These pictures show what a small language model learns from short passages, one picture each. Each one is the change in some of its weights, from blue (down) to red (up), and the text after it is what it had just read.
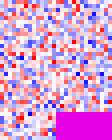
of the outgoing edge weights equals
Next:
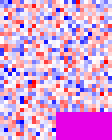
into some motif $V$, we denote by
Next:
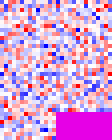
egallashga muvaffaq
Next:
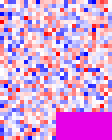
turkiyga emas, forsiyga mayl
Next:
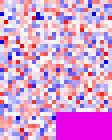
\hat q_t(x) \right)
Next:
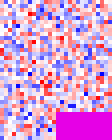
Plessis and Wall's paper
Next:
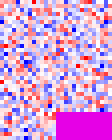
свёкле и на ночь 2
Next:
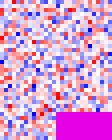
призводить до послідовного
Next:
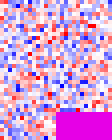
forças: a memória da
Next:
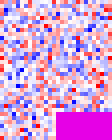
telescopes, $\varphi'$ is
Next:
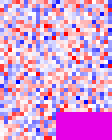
ЛЕКСИКОЮ НА
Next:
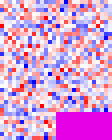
\sigma$ of norm $1$, and $$
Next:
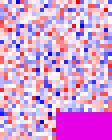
$\lambda$, and each $G_\alpha$ is a
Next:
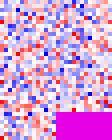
mercado, no sólo abarcando
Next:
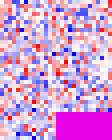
$. After a real linear change of
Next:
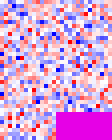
$\cam$) if there exists $M\in
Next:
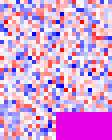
bo'yicha ustav kapitalida
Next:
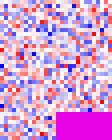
other elements in $X$ that do not exceed
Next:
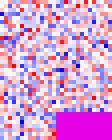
the space $\mathfrak{X}_0$ as follows.
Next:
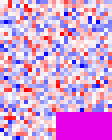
чувством любви к миру,
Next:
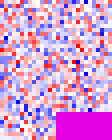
x/n$ and also with $\tan
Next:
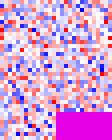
wet RA). De regeling van het
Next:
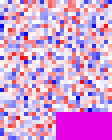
poetik ijodidagi eng boy
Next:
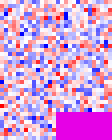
3-dimensional trans-Sasakian manifold
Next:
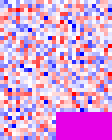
aumento na absorção ou acúmulo
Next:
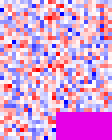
- Zur Futterumstellung die
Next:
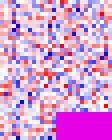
de construção da seção. Dentro
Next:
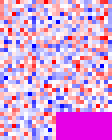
на влияние искусства
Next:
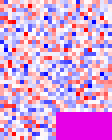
isomorphic to the subspace consisted on all the
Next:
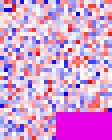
into a procedure for discovering
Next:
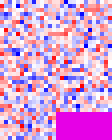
dual Artin group has an infinite-type
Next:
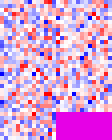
престижные и обыденные
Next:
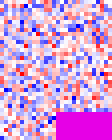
in case $s$ is odd. This last equation
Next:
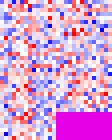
этиш имконини беради.
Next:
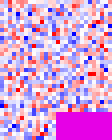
obtained by using a regularization kernel, followed
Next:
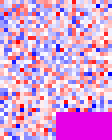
of the effective diffusivity using our
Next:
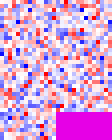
effecten heeft EFSA een
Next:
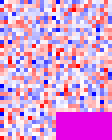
понятие патриотизма.
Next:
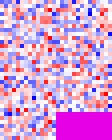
эритма тайёрланиб
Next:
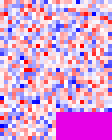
intéressant d'explorer par
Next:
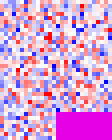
двух переводчиков [7;
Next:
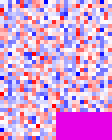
calității în instituția lor
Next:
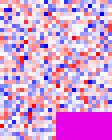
on Power Systems}, vol.~35,
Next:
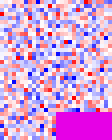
If $K$ is an invariant essential continuum which
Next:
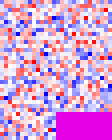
пластики фігур.
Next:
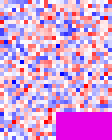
ва инновацион таклифлар
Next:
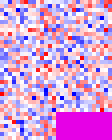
la etapa de educación primaria.
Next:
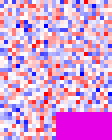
diagram which is neither a partition nor a
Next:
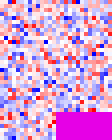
de qualidade a todas as crianças.
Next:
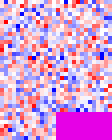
no scalars $a_x$ in
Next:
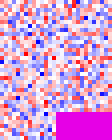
of some real numbers which are of the form
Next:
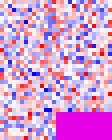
en base a la norma EM
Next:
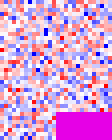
corresponding to $n=\alpha=1$,
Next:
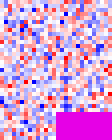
Kasus Kabupaten Kampar.
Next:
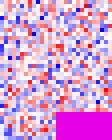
surface. A vector bundle $F$ on
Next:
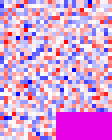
var airdel_fl{f in
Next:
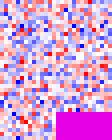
чином: «це наукова
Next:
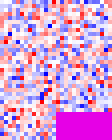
can be derived as the MAP estimators
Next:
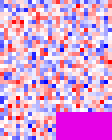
associated with the names of Hadamard and
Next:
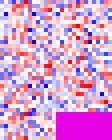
айтиш имконини
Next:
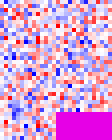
Medidas antes e após
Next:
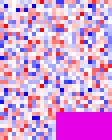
przez szczelinę
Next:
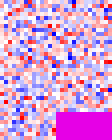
contact homology groups, $\{ {\scr
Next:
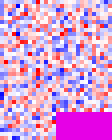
portant statut général de la
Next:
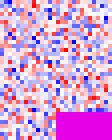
and $D(\Z)$ respectively denote the homotopy
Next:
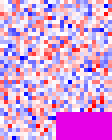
independiente del resto de los procesos que
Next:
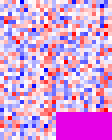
the references therein)}. This paper is organized
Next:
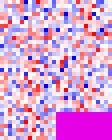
кандидат історичних наук
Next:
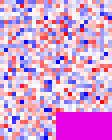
recolección de información, como la
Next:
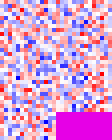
Espectro Autista (TEA).
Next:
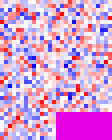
finitary cocone under $X$ in
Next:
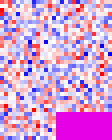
the following computation, to simplify notations.
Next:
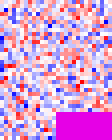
\leq \int_{\Omega \setminus \overline
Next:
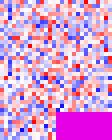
Таким образом, в ходе
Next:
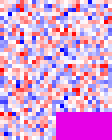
немощствующих врач,
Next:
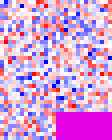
asymptotic forms) in the bounded-tail
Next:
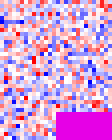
of a knot $K$ as drawn in
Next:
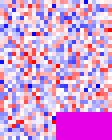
deviation from the policy. In this
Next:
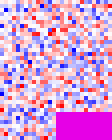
$F$ are Borel subsets of
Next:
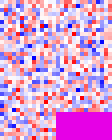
que barreras estructurales
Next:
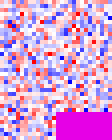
serlo incluso el mismo medio o
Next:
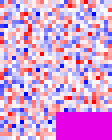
a facet of $\Delta$ such that
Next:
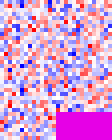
implies that whenever a Whitehead manifold
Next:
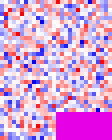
ordonnateur ; comptable
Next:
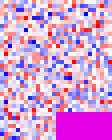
soliq ma‘muriyatchiligi
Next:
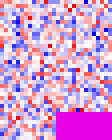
به بازاریان است.
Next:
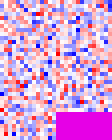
$u$ be a stable solution of
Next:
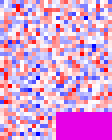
como Karl Liebknecht,
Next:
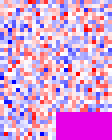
aber auch über kleinräumige
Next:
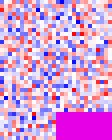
yetarli ekanligini va bu
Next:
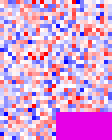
sur le marché du travail ont
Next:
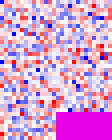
Überschüssiges Wasser wieder
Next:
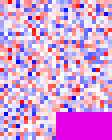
of the inverse problem, prove a uniqueness
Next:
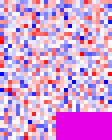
na filosofia de produção *Lean
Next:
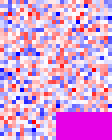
allow the model flexibility to choose from
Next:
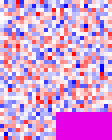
1.2. Arribada por derrota al
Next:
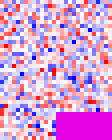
star product}. More generally,
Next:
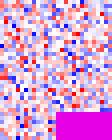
of irreducible components of the
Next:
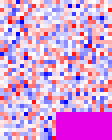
unit disc $\D\subset\C$. The \it
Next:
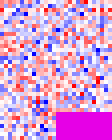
ómirlik joldas,
